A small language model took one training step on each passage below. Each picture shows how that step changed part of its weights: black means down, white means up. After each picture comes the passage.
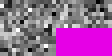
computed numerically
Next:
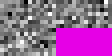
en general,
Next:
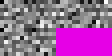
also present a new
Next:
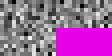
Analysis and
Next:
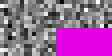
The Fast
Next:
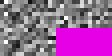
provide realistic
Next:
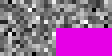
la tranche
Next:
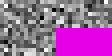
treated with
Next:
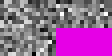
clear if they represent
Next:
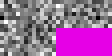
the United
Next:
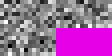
a los arcos
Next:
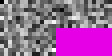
of Shallow
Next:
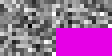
for drug
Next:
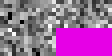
the financing
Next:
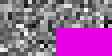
In particular, the
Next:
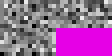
observed right from the
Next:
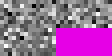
and Russia
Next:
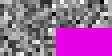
retomado con
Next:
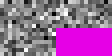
integral equation for
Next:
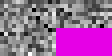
well we can model
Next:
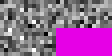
2. The
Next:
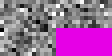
Kasperson et
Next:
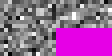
И, как
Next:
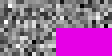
Nu în
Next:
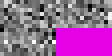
countries, there are
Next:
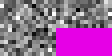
distance d to the
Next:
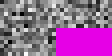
photometry of
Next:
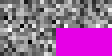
the technical
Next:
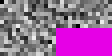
compared with the
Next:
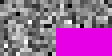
or only one is
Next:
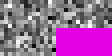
IV to find
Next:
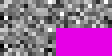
[collection of
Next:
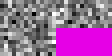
cepat dan
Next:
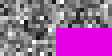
leaf extract,
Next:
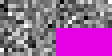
onto site
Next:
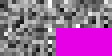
sea level differences
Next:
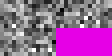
here. A simple
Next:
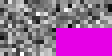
in terms of a
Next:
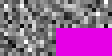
historical average
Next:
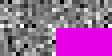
A $\times
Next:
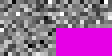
than this as a
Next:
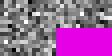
should be produced
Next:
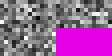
analysis, generating
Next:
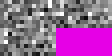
teachers regarding
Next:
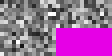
to radiate
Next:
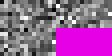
мир и
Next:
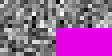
recall them.
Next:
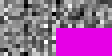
\item As a
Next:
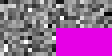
The last
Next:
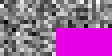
by narrower
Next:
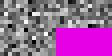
should try as
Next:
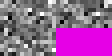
quality control and could
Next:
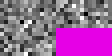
among elderly
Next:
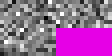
than the system in
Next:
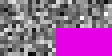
of employee
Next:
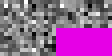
selected from 2
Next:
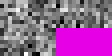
similar correlation between
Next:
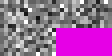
resolution and shows
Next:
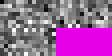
one of the only
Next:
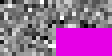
There are two data
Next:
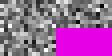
the inability of
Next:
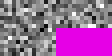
and elimination
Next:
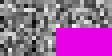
to second order however
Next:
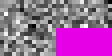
translation with
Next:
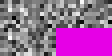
partners from
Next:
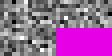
because its algorithm
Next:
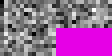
slide was then
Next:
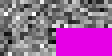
extent of
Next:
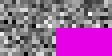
pass through the
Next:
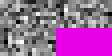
aims to
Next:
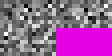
period. y y
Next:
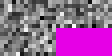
same time will be
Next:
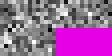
of the equation
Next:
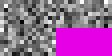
casos de
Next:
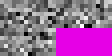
direct production. To
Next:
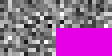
so values given will
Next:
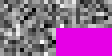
diagonalizing the
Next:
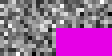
the gas space of
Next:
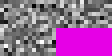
from QCD
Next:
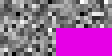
de protección
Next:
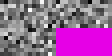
The study also
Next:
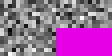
is introduced
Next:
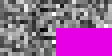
form an important
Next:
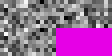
busca por
